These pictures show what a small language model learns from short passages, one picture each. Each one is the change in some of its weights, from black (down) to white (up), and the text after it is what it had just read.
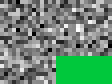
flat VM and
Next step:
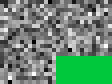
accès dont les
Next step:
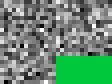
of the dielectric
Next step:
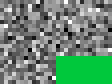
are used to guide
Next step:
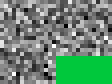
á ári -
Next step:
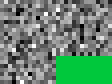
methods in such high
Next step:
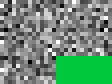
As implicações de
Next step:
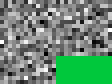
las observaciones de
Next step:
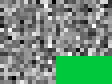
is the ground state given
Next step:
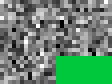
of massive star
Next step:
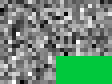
distributed in different
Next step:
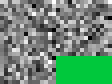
Imamov Olim
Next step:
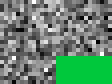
column density contrast
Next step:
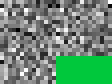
pixels, with
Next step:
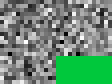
over a factor of two
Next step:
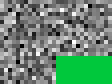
phase in proposed
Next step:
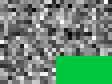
is written as
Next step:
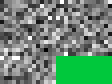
отцов, то
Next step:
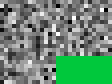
relative positions of
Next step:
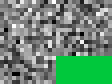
algún plato
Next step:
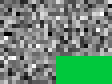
parameter, $\rho$
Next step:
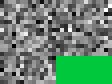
предлагает «...
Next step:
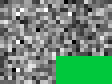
effects of dispersion
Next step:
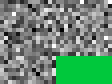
spin states,
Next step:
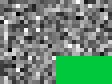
upper and a lower
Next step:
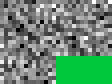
contextes⁴ de
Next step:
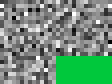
ular bilan
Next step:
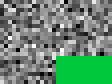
remain elusive
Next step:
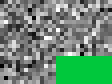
enables significantly
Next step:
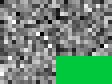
СНГ уже
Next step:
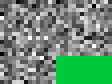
all these limitations they
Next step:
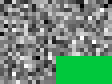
and axial vector
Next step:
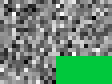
teoria e realidade
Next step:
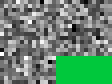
transducibility of the
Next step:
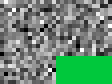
de Cuba*,
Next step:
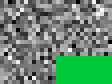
with modulation phase
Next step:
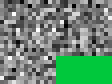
speed of the
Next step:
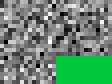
BPS states at
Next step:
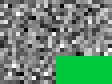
est, à vrai
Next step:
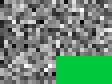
вплоть до
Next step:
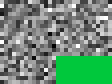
em um programa de
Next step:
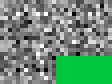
equation is completely
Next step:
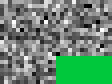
function of BUN is
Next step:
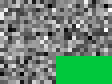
kapalı hece
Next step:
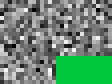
a well defined thin
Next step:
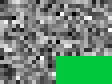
from Ukraine.
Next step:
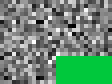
її син
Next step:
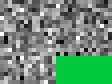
the right-hand
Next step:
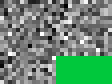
Teil auf den
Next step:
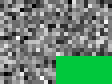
rescaling $\ql
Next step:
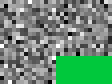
these pathologies,
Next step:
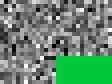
able to infect the
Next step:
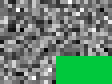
atendimento à
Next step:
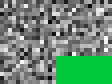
scale); the
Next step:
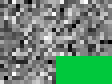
Fermi sea
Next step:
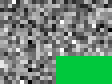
reported their column
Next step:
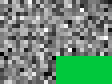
The cluster sample is
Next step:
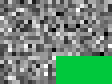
the random map
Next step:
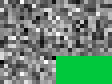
the $A_{\rm
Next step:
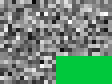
nuisance parameters under
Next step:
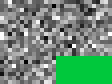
to the original
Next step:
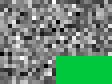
hyperslices and
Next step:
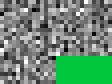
a mapping between
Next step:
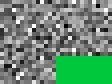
i.e that between the
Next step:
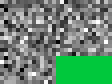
Address clustering
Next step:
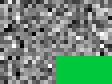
identified with pole
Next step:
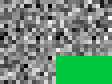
we consider the following
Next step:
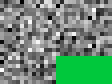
as quantization
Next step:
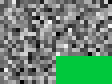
de transfert* :
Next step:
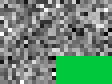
after creating
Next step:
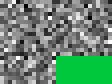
system prompt, the
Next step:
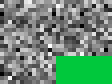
{\bibinfo {volume}
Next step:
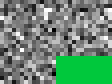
on the 2+1
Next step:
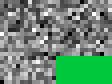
color map shown in
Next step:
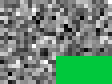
for atoms using
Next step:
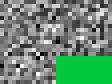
respectively, and have
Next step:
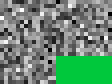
the existence of
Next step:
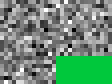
simulation system is
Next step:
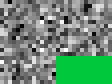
Los líderes
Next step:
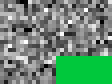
and discussion In order
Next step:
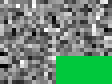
is equipped with
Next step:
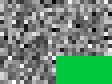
work, the initial
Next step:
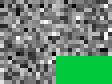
2\psi \right]
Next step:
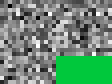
part of the energy
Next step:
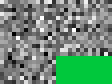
The format is the same
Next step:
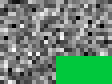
in order to propose
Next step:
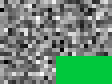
to $T$ and
